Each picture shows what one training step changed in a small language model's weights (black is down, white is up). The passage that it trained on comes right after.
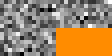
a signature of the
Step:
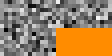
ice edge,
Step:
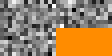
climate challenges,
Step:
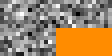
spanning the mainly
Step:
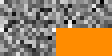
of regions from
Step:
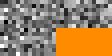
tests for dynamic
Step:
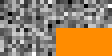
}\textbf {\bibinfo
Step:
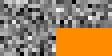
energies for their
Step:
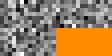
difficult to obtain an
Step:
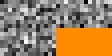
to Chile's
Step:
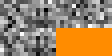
by an equation in
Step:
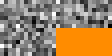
can only be used
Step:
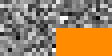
the challenge of
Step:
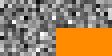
be restored when
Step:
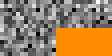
use by having an
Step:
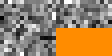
plants depends on a
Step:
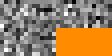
in a rather
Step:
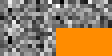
phases being labelled
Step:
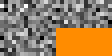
1. For
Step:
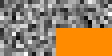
simplicity. The
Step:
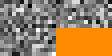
classical BP
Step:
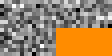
should require that
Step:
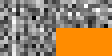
communication overheads
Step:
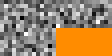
and one cross sampling
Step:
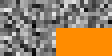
essential for constructing
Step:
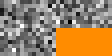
Higuchi model
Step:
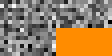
so doing it
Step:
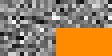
We cannot go into
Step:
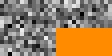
audiences) of your
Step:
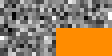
then be given by
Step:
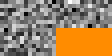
internet service
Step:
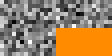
of hypotheses.
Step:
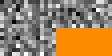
attack. During the
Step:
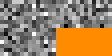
an informational relationship
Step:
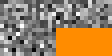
one has to consider
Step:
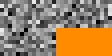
diploid plant
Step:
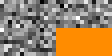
obstruction of the
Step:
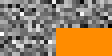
everyone to
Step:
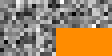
0 setdash
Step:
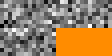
12th International Conference
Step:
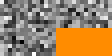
process of transporting
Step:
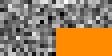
& PSNR
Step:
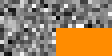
project above). An
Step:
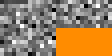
The present review is
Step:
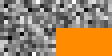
processed data,
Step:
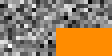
maximize efficiency,
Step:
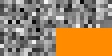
mass formula and
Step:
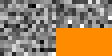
With Mass
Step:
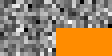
output estimating the
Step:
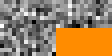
in the following,
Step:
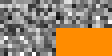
the initial field is
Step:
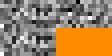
in the weft
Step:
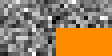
tissue infection,
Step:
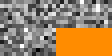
the universe via
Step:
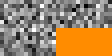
further work is
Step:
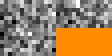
session was directed
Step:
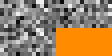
research data or other
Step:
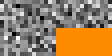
The vertical solid lines
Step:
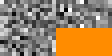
of them are described
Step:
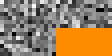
with a diameter of
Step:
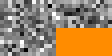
profiles has been
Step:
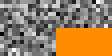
the maximally
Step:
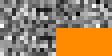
in Human
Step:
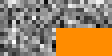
regions, which was
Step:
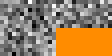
integrated to simulate
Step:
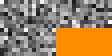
with a single
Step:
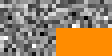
the necessary condition for
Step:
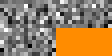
and Electronics
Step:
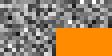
the majority of both
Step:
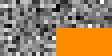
different number of
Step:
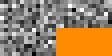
such models, a
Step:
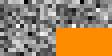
map is the average
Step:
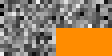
at least 6
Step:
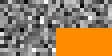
domestic and international
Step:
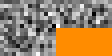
and the compute
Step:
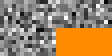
concrete stove
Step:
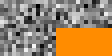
that the first poor
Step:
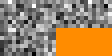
has already been demonstrated
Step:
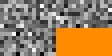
one of the most
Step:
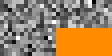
derive deep induction
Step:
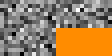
\rangle =
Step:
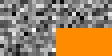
In this paper,
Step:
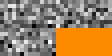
of the BEC
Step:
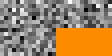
three RCTs
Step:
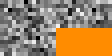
breaking in the
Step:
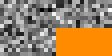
a mathematical model to
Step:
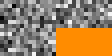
paves the way
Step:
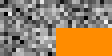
without stochastic process
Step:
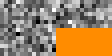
obtaining solid
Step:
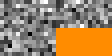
sky where the
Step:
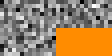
amount. It makes
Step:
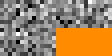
was as follows:
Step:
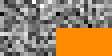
the OFF state
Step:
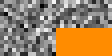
clouds and dust;
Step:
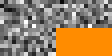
At the later stage
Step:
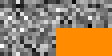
timescale for dynamical
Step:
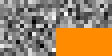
must be achieved but
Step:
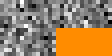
longer than a
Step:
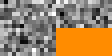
& this work &
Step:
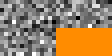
same time one can
